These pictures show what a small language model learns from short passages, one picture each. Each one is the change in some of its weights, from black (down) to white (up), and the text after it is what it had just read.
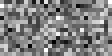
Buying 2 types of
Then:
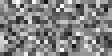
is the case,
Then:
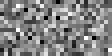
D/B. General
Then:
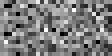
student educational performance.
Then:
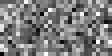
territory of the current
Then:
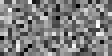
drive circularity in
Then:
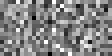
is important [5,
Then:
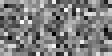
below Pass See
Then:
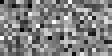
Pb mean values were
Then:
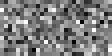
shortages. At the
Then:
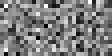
online implementation. A scheme
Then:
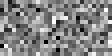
used. Sugar
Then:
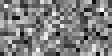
are possible for each
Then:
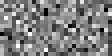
patterns in large data sets
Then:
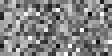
Analysis and Independent
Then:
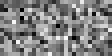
tackling air
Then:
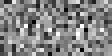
the Humanities, University
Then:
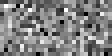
Collagen type I
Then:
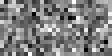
whether they are due to
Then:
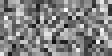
chain code maps of
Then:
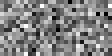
the International Federation
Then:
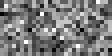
but most of the population
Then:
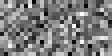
although it was known earlier
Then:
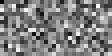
a Romanian,
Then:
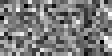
users of the credit
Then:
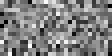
words: Biological
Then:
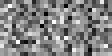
after the function has been
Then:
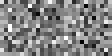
Adjusted R
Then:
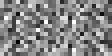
distributed applications. Hence,
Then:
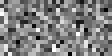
students. The questionnaire consists
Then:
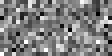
human expressions and experiences
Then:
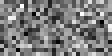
medical education and patient
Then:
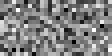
and countries. The nature
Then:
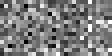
to maximise their
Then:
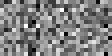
the primary objective of
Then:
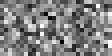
a qualitative approach. The
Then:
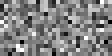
for tourism development, economic
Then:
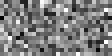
compared to results reported by
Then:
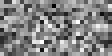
database curation, software
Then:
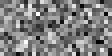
culture was superior to
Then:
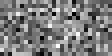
metallic powder
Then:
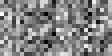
determined through scanning electron
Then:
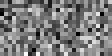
the vesicular
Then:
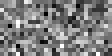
verification was done with
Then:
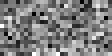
studied while retaining their
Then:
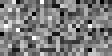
from the three variables in
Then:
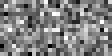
of Uzbekistan “On
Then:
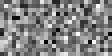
are computed in X and
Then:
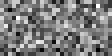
a high surface area
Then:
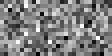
the EU Horizon 2020
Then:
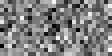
Matter Critical
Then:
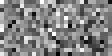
This phenomenon, also known
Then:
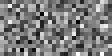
2020), the implementation of
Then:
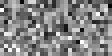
such a cluster-based
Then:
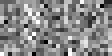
A possi-
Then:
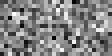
last spring, simply
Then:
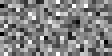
permission or consent to
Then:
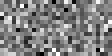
preparedness without claiming
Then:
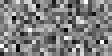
operations will require the ability
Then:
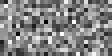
It represents musical information as
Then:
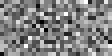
area : $$\phi
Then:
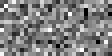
is able to suppress
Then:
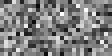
the stress distribution, the
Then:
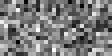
and their experience. It
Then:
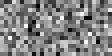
the value chains of
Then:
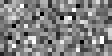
research should be conducted to
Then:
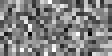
authors declare that they
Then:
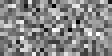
during collaboration enactment
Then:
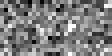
3wt%, except
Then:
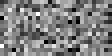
Sample size estimate using
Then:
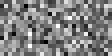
to design and implement early
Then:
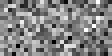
present during proceedings.
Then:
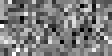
reactor neutron
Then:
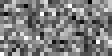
of symptoms, history of
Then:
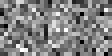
choose an absolutely
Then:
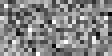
reaction term. Equations
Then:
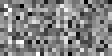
The proposed architecture is implemented
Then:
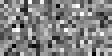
has contributed to serious challenges
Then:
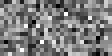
the individual powers of
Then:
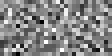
search systems, service
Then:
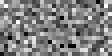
curves are normalized to
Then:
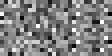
ensure closed layers and
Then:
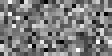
specimens of which two of
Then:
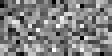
intention. The negative sign
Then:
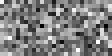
up by the parents of
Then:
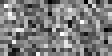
Figure The process of
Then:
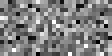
stated in Table 3.
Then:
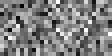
potential was of the order
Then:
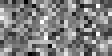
a better strategy to
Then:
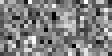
infants were found to
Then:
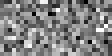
1, post-test
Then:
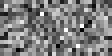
the reason why most of
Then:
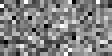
from Lagos to
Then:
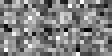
review briefly outlines
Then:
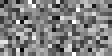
statement the author gave
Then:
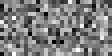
the dark for 30
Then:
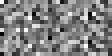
study collected secondary data through
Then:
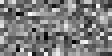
a new level, there
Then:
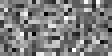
proteins so that
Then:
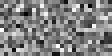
that these will contribute to
